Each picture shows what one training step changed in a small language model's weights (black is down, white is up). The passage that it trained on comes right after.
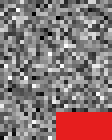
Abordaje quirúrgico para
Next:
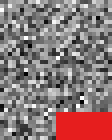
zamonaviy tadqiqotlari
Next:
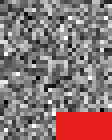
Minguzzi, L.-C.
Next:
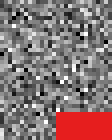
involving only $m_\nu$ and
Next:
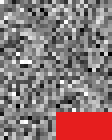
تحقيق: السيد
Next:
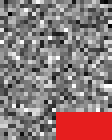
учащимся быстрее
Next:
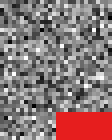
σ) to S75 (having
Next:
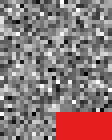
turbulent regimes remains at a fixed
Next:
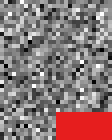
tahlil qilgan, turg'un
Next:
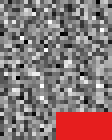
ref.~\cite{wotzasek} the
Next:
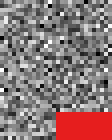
masalalarini farazlarini oldinga
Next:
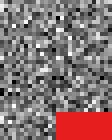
низшие должности, так и
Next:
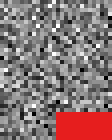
the truncated to order four normal form for
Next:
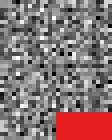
5. Василик В. В.
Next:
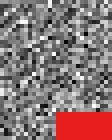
energy of the $CO_2$ capture
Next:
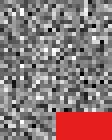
possible que dans la même commune de
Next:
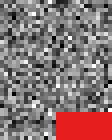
edge it is the same as for disks b and
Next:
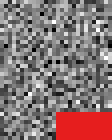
the continuum, Supersymmetric quantum
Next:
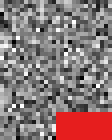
consultoria McKinsey
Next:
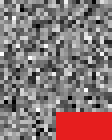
di Padova and Universit\`a di
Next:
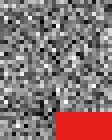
which shows $\alpha\Sigma_0$ is
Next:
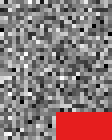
an audio feature extractor.
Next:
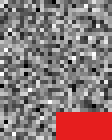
дослідників, розглядаємо
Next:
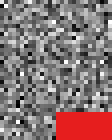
mais fortes probabilidades de incidência
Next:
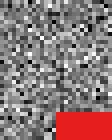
inevitably leads to a dynamical
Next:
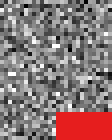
Shu bilan birga, natijalarning
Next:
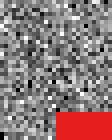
wide range in $x$, \kt\ and
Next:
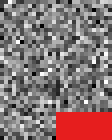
for the $\cos\theta$ coil are shown
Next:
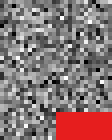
form factors as, \begin{eqnarray}
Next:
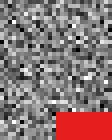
50\% of the ionizing photons from
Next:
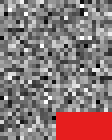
tarixini tadqiq etgan
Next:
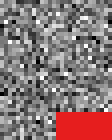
sectors are interchanged via the
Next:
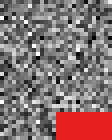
komunikasi guna untuk
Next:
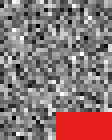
Хронический задний вывих
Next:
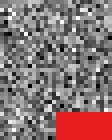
of medical communication skills. -
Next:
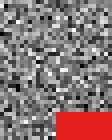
первых трёх дней с
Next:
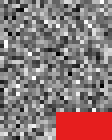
both the theoretical and experimental aspects. A
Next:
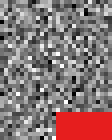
the perturbative QCD derivation of helicity
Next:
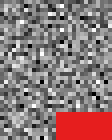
the resonator are provided with connecting
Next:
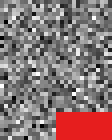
of the data set such as when the raw data
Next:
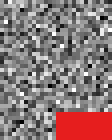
in-situ, by modelling the
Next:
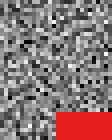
limit to the ones in Eulerian
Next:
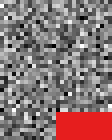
by equalizing the model and data variance.
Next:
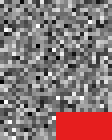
defined as a "forest". In the
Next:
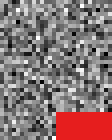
After passing the dispersion
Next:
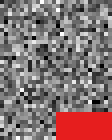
created in Pronghorn to provide
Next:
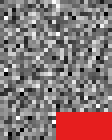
el aislamiento del cable, todo
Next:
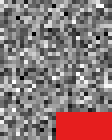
symmetries than a regular one, but it
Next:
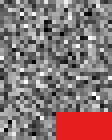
are the free electron mass and band mass, respectively,
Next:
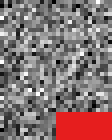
substitute for determining how the period of
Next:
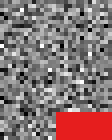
maqolada ertak janri
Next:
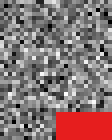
measured in kinematic ranges where an
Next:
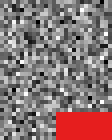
the Hall current}. Eqs. 15 and 16
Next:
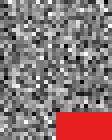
салық салудың
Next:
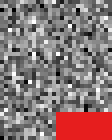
жить не только сейчас,
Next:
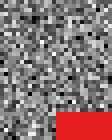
see that, although this is not expected to be
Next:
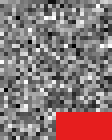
the field of Theory of Knowledge,
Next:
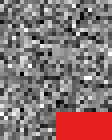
5000 simulations for each of the samples in
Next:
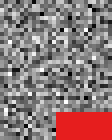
názerde tutadı.
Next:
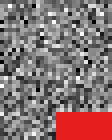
the system if the semimajor axis of
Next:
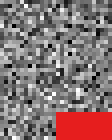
electronic pedagogy. Inklyuziv
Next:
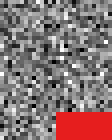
Logo, é necessário uma
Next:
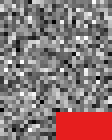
Gestores científicos
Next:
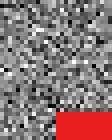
itu dinilai sebagai
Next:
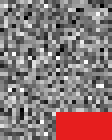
and Quantum Physics} \author{Peng
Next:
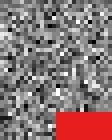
наиболее быстро
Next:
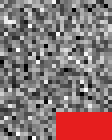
$q$ in $V$. In this case,
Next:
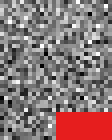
tuzilishini o‘rganish
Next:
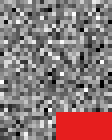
scalar block $\Sigma_{\bm{\delta},
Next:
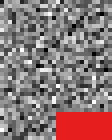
ega bo'ladi. Korxonasi
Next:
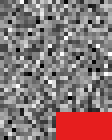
their actual probability distribution function. At high redshift
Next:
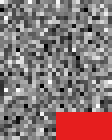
% қуйидаги кундан
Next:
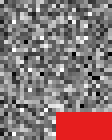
estudos de maior duração e
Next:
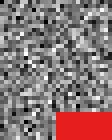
N. Vetlugina⁶ va
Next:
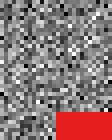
multiple ways to discretize
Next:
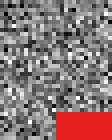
Finally, these bounds provide fresh
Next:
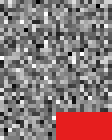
Батая обе сущности
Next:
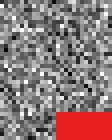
ахборот тизимлари
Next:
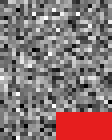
our approach, we simply remove these
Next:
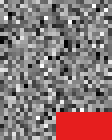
there is always noise in data acquisition
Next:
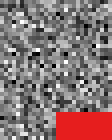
diagrams. Finally, I briefly
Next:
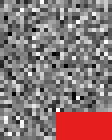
continuum flux at $\lambda$ = 1.3
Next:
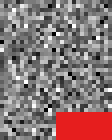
complex problems. ### 3.3
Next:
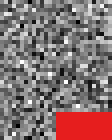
This constitutes product of the selection probability
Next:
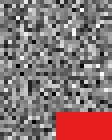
conditions that generally produce patterns with
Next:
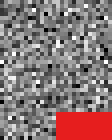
and thus the rare-fluctuation induced
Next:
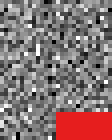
\times n}$ is the diagonal matrix whose
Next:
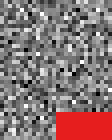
então, a preocupação com a
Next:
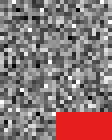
order not to damage the graphene, the
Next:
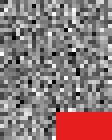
niger* به مواد
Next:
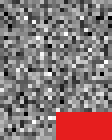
bve-sector (middelbaar
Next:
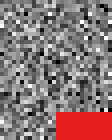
separate work. We include that case in the
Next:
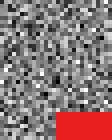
P3 and P4 the velocity regions $A$
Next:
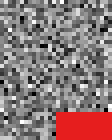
evidências práticas vivenciadas no
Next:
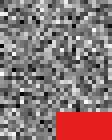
la comunidad científica y en
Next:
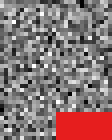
alto contenido de cenizas,
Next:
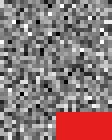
Fizika-matematika fanlari
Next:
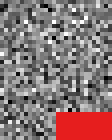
that our calculation can well describe the
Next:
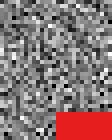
районе Никитского
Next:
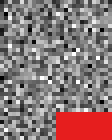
*topic relevant* campaign
